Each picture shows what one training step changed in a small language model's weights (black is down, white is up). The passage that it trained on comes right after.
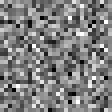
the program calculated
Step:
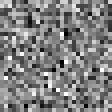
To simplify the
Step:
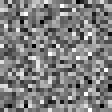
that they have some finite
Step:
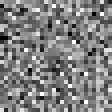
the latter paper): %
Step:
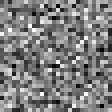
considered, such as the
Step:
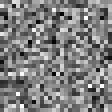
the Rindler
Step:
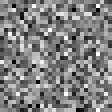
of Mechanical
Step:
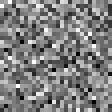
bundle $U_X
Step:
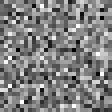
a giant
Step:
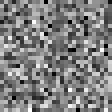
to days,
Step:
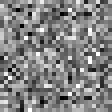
for all $i$.
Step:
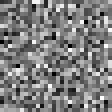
to recombination
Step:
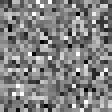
smooth, and is real
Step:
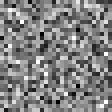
infinite amount
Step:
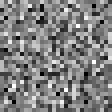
can be found in a
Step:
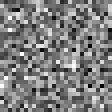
to the independence
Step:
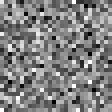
that is assumed to be
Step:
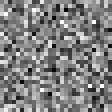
the graphs for
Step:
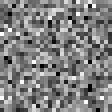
$d$ is odd
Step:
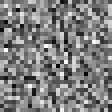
can compare the original
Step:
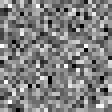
In addition, each
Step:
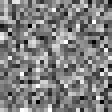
an acceptable solution
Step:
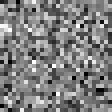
multiplication is limited
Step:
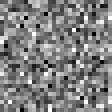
problem, it is necessary
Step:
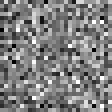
Arka and
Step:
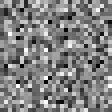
Example 3.1
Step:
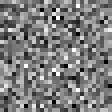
People often
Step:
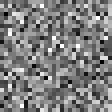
case of the planar
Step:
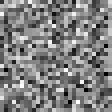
number protected edge
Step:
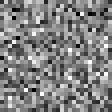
) $ for which $
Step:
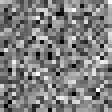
of motion read:
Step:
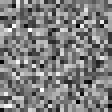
multiplicity) of
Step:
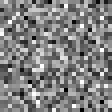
Fit results for
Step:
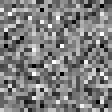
a Vaisman
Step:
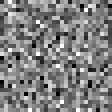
where $N\times
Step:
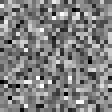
normal in $D$
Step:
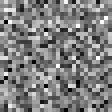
\times \cdots
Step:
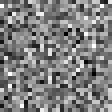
case that this should not
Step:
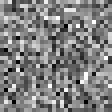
can be explained by
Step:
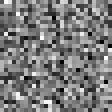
compute the composition
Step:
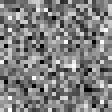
to create a new
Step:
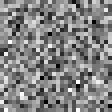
inequality $\left(\sum
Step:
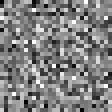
top and bottom edges
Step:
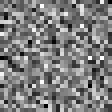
the parameters of the
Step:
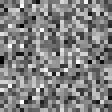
a bandwidth of 10
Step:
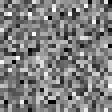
algebras over an algebraically
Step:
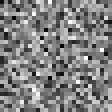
(a) and detection
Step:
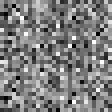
example of extensions
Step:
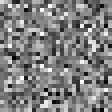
implosion, does
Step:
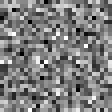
In this regard,
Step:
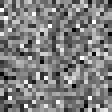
an edge joining the
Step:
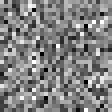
{\bibinfo {author}
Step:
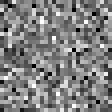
cylinder of radius
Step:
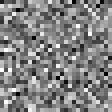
with $\pi$ of
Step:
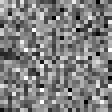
not change much our
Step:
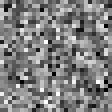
selected frequencies.
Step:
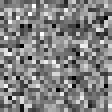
toric} if
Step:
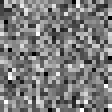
back projection networks that
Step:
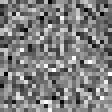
Let us introduce the
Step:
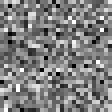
vector of reflection coefficients
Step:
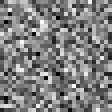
given values of the
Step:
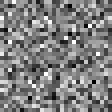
the main text,
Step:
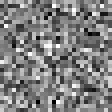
are able to observe
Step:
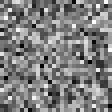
sample sizes or low
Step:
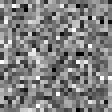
de $\Delta$
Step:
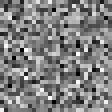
one has to check if
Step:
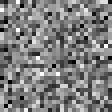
and boundary conditions is
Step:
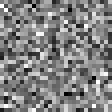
lower levels of
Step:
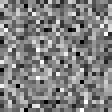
Also shown are results
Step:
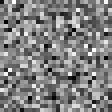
the sales region
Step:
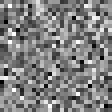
theory where the coefficients of
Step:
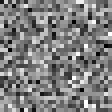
becomes optically thin
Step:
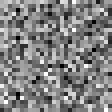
a compact convex set.
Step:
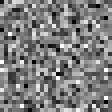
It was erected
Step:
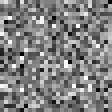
only 9\% have between
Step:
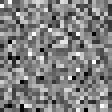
being in ${\cal
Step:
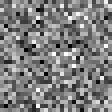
Max Planck
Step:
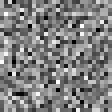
schedule formula for
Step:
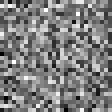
continuous variations of both
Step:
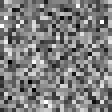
comes from the fact
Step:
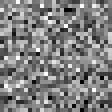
were treated.
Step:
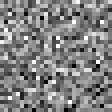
of Arts \&
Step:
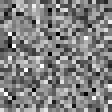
such general graphs
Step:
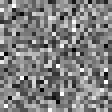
execute the
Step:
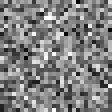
Our results strongly support
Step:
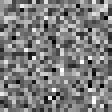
as the metric used by
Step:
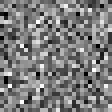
a result of these
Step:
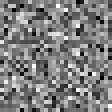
declared | |
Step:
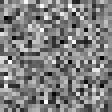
for the previously described
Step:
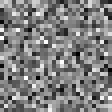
manner on the
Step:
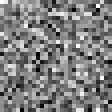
of nonzero elements in
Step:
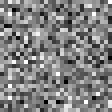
problems which would then
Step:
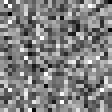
LTI systems,
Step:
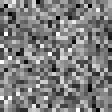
$H$ be its
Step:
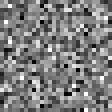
or InSb can
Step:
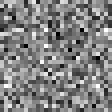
beams. If
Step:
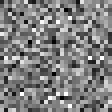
the device efficiency,
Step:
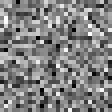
complete a questionnaire
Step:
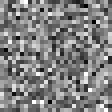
can be discretized
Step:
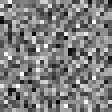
an initial index set
